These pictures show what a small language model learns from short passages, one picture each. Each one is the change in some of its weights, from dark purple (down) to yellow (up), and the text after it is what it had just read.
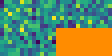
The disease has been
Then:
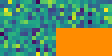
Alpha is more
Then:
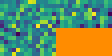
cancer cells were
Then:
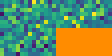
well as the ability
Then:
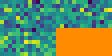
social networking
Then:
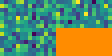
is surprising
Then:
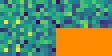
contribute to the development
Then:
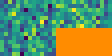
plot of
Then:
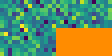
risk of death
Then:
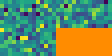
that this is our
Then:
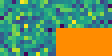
staff as a
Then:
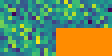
it provides a major
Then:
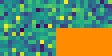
hydrogel based
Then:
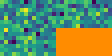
density constant}$ so
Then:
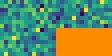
changes, and on
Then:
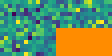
there were only three
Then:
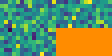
test were used to
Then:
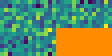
between computer and
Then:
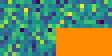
chemical identifier to
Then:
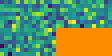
used as base and
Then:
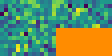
being leaked
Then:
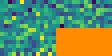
moulds were
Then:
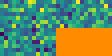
were more likely to
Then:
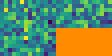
the Central
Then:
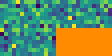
obtained from the linear
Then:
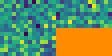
games) from
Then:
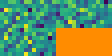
three factors as the
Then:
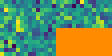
coordinated approach.
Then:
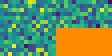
were 25% higher
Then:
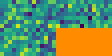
N_R when
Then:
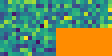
recorded the minimum mean
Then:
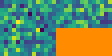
the interface,
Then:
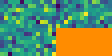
using frequencies and
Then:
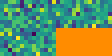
analysis All values were
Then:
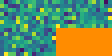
may help not only
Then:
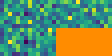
education. With the
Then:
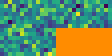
their respective
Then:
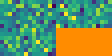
across selected schools.
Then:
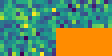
same type of
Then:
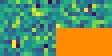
carried out by
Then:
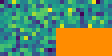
done, the
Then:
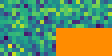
normal response to
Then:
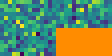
rates the authors of
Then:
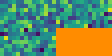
the relationship between the
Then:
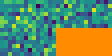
so strongly that in
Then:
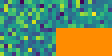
factors that take part
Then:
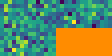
grain size distribution
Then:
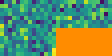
no firm evidence
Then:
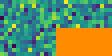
10, showed that
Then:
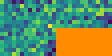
a fear of
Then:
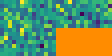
Some studies continue
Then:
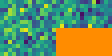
this study,
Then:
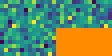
of acid with higher
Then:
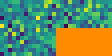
and given their
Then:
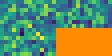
the total variability
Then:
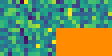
L. and
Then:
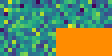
signal is free of
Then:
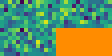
FL in
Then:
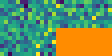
over west and
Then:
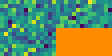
of skin
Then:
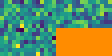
the employment relationship
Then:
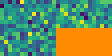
Green logistics
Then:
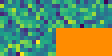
events as well as
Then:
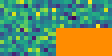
first language (in
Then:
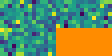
and services in order
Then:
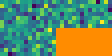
is described, and
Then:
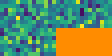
on daily The
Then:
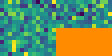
sources and is available
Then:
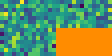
borders. The
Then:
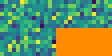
There are two possible
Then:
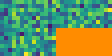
run on the same
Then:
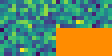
the importance of organic
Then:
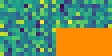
be of benefit
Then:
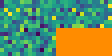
The difference between
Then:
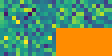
introducing computers
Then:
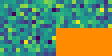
slope and
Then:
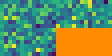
its statistics for
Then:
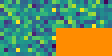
environment as a
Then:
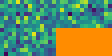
in India the
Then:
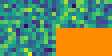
Hence the concentration
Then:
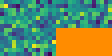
relation between an
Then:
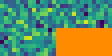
encoded as
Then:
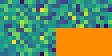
medical students.
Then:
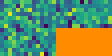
In this stage,
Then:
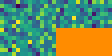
can be seen on
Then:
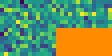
information first before
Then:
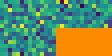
while those of
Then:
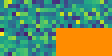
compensated system
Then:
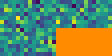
social media can be
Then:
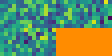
the study.
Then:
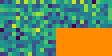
used in the
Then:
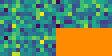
to the more
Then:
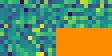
was orally
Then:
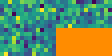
funds, such as
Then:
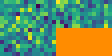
so in order to
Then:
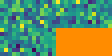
which all authors read
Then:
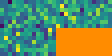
across Europe** and
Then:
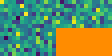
may come to
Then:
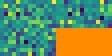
for maintaining the
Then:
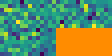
information relating to
